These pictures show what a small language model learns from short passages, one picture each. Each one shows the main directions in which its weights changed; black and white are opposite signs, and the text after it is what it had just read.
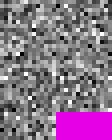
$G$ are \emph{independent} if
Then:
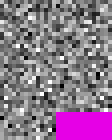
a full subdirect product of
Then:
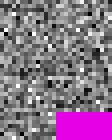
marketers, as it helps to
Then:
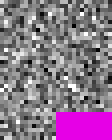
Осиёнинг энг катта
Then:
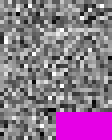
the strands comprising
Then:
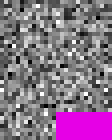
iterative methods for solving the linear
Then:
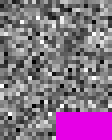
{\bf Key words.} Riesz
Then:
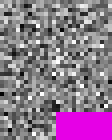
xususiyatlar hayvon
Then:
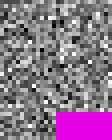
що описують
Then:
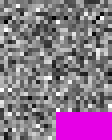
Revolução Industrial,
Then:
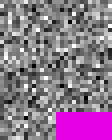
by $[I]$. \end{notation}
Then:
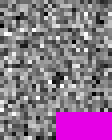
with the previously known
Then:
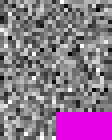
*Aclarador* obtiene una
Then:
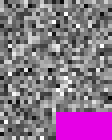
لذلك لن
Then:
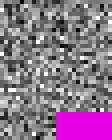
середня частота
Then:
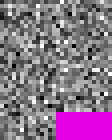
provide {\em exactly one}\/ of the
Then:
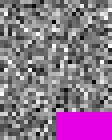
Com base na revisão de
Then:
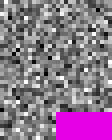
la misma que entre B y A LA
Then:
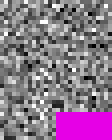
approximations in (quasi-)
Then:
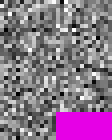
práticas e maneiras de se
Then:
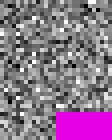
presentes na sede da Corte, que
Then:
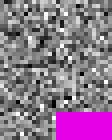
и Грађанској
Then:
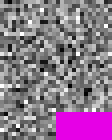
=: C_T. \eeq For the solution
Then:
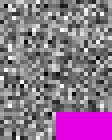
el siglo pasado antes del uso
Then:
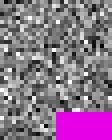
dicyclic group of order $4n$
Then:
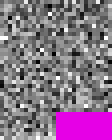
self efficacy pada
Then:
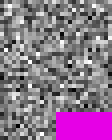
просто грамматическая
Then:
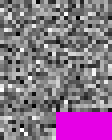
poderia vir a praticar;
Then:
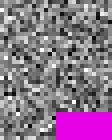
amplă și, în
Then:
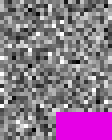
product property (\cite{PS}). The
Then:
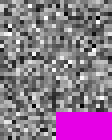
this M.L.T. the representation will be
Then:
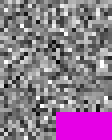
представляют собой
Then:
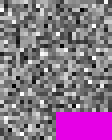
$N$ is not equiprime. Now,
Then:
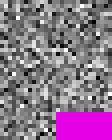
\begin{eqnarray*} I_{2} &\ll
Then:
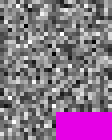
is WUOD (or WLOD)
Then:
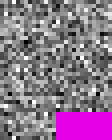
que le da su significación
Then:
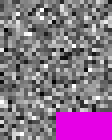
kronologije sedimentov v
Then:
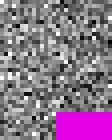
the context of unital rings, and
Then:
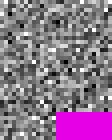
ҳаракатлар киради.
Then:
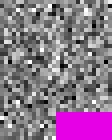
comunidades urbanas
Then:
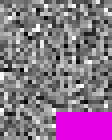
because the class $(K_S+R)$
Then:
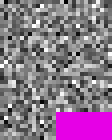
\in H^\infty_1$ and
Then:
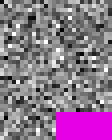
a local CM ring admitting a
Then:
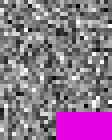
proof relies heavily on the very
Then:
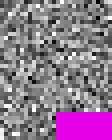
the trace of the surgery. The first
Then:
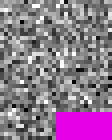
Salzburg en Wenen
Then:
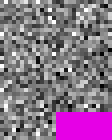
identifica como traço principal
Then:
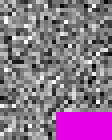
A natural question is then: can we find
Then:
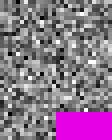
of this paper shows. Also, the
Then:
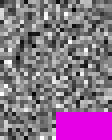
isomorphic to the complex line \({\rm
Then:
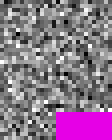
normalizations are done, the condition that they
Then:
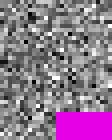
financial support by DFG project
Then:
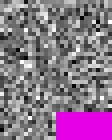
- UPA. Ainda,
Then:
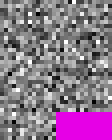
that the voltage solution needs to not
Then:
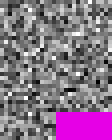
микродаража -
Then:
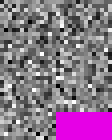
и визуальных средств,
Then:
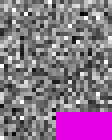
and $\mathscr{M}$ are the
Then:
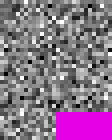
wordt nagegaan of dit bij
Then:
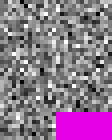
applying Theorem~\ref{T1}
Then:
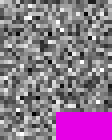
remark. The one to one relation between a
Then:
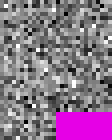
and Talbot \cite{BT0}
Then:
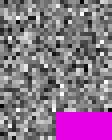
is the sum of a first-order $\psi
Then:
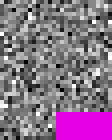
conjunction with the generating functions and
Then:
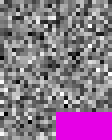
1 - \beta/ n^\alpha$. If $\alpha
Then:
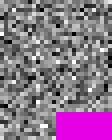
daromad ololmaslik
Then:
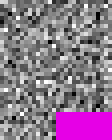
induce a surjection on mod--$2$
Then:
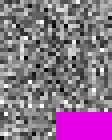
A.B. Tashkent
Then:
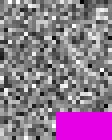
texnologiyalar va zamonaviy
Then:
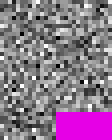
such that mes($\O\setminus
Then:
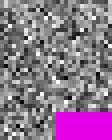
follows below we supress the subscripts
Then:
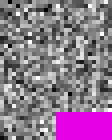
convex hull of $\omega \cap
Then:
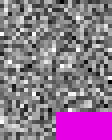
quadrature weights for $f$ and
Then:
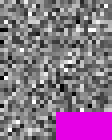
doctrine, and on the other, to the
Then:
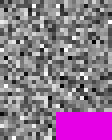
modernidad tiene varias
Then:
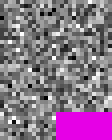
de control y de datos. La
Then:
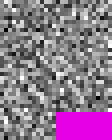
for any operator $P$ (see \cite
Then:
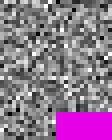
hypertension as much as 38
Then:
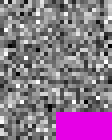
\win$. \end{thm}
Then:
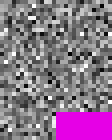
in $N'$ or $N$ also gives a
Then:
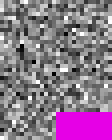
padrões culturais”
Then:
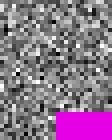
\delta\otimes 1\right) $\\ \noindent
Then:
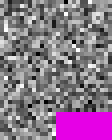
и Архангельской
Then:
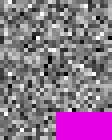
answering to the first question.
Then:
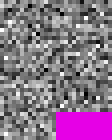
a vida...). A questão, interna
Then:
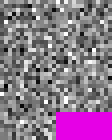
pemilihan pekerjaan
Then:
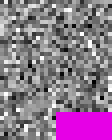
some comments about three dimensional
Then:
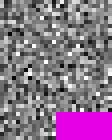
of their neighbors already
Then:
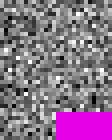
to the fixed point set of $h$ in
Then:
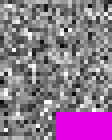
this population does not like,
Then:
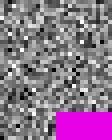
apresentados nos trabalhos sob
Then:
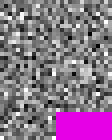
complex algebraic surfaces, parametrized
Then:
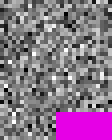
$\Lambda_{\g,Q}<\infty$ for some
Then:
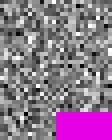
да даде насоки за
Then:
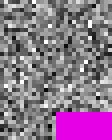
$i\ge k+1$ for all
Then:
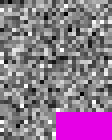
O'zbekistonda diniy
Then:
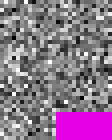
on the results of his recent papers
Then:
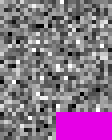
cambio) mientras se
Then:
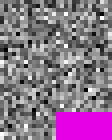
chachvan, textile art,
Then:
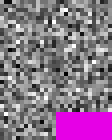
Research Journal in
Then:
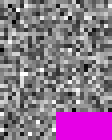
library of the University of
